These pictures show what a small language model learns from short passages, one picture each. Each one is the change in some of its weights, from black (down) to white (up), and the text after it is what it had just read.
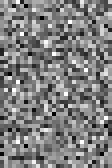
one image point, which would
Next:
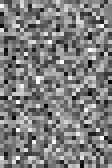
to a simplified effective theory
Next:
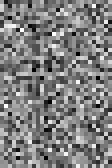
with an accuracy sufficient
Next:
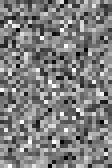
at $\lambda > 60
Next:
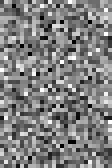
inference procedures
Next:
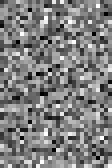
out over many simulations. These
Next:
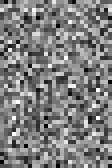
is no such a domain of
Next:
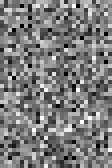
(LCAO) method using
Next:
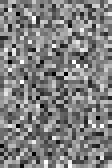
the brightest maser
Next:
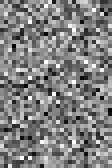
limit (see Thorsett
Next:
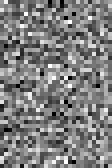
value, then $\xi$ is
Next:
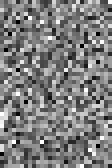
the disk gaps around
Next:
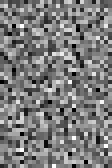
network reliably identifies
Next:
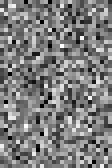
be his successor
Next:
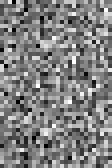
(a) Scatter plot
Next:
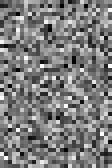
which \emph{can}
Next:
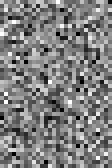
percentage of transactions
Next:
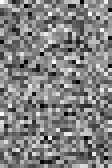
Departamento de
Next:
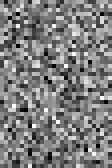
these experiments, the optimal
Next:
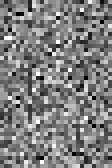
the electrodes as
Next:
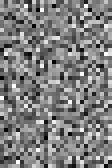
large-scale electronic structure
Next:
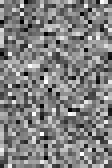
superconductors could have a
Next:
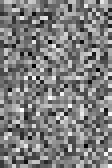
immense potential for
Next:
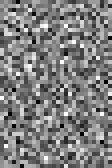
\in N | y_i
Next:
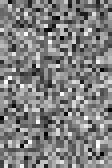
cosmological General
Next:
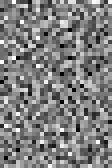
\end{align} where the
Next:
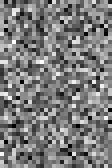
how to build this
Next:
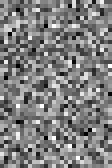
J-V characteristics of
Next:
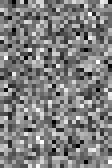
on simulation results, we
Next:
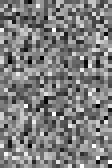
corresponds to the contribution of the
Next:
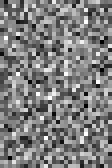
for the resource and
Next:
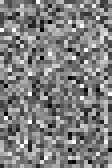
compare the evolution of more
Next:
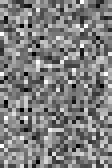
to T$_T$ is
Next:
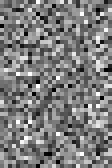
follow exactly the same symmetry
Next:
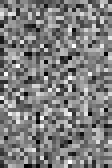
$\Gamma = \Gamma_L
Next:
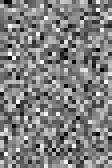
150 frames with and without
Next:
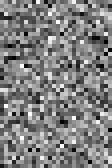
size set to 32, using
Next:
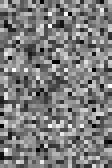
composite photometry.
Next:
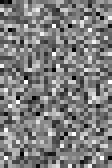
pieces, and we
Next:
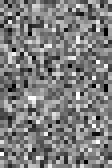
is measured with the method in
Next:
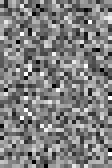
the specific sequence,
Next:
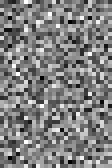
i.e., a LC
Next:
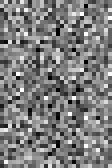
more widely spatially
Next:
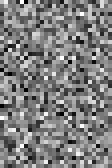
is insufficient to
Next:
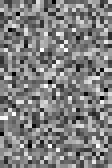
can be stable (see the
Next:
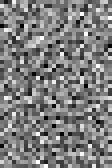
wish to take the
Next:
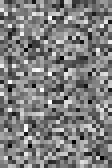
in accordance with the
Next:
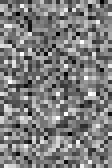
and detunings, respectively,
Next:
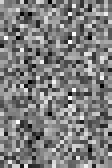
equilibrium'' at
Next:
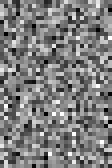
$\mathcal{M}$ operator of
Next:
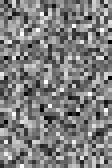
event. The latter is
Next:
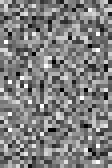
groups and the number of
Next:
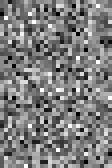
For completeness, we
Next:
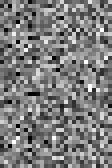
this case, extends all
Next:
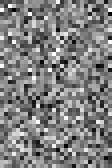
specific heat, it could
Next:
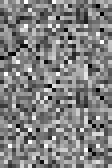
the Dirichlet condition we
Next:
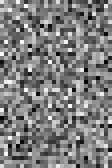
& XRT/PC
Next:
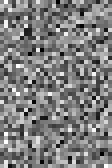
containing two dark
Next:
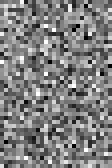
When strain is small
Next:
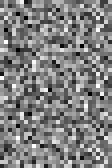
into two: probe and
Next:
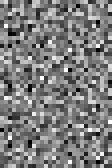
average velocities of the
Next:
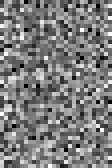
lower photon energies.
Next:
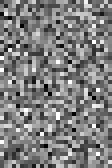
is the target photon
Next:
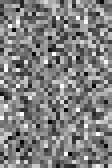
L6 & LFCC
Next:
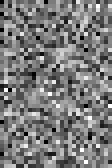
shortest paths have
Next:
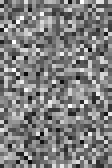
GPS cone. In this
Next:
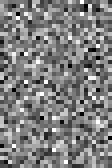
the field is close to the
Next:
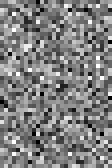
specific server $x
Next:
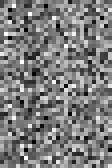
strain increases, the
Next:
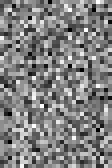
release of all the
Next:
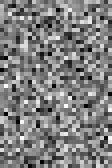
commented however that it
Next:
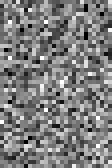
similar directions across traits
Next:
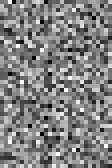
classify the
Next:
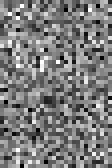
the observed $L_X$
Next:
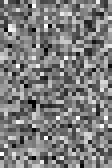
intensities obtained from the
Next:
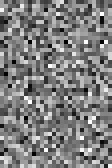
of the eigenvector components corresponding
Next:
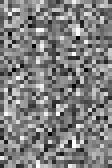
only.) Thus random
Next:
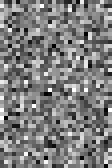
deadlock, starving
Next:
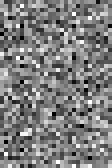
fit. These and other distributions
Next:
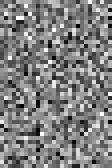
{\em Sandia National
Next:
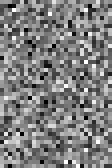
orange dashed
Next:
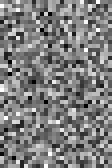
which is azimuthally
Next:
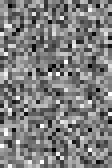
numerical simulations (black
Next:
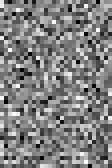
apparent contact angle
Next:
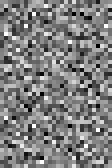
electromagnetic field of
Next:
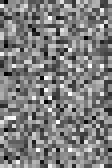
to near-field heat
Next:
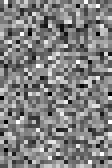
the lowest-order
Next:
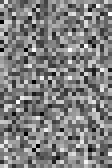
Galactic center,
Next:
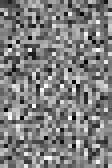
using the GL model approach,
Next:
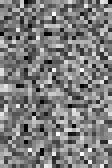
superconducting transition temperature of
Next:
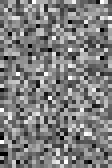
again with a wide
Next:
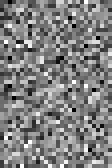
crosses the Fermi
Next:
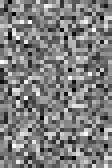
iii}] emission to
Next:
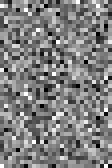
not sufficient to rule
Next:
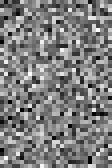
points. \end{verse}
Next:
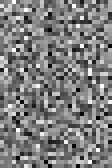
toroidal field and
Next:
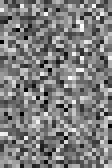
of temporal and
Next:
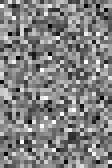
energy part of the entanglement
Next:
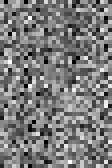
dependence of parton distribution
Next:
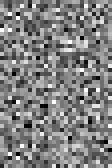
the individual values of
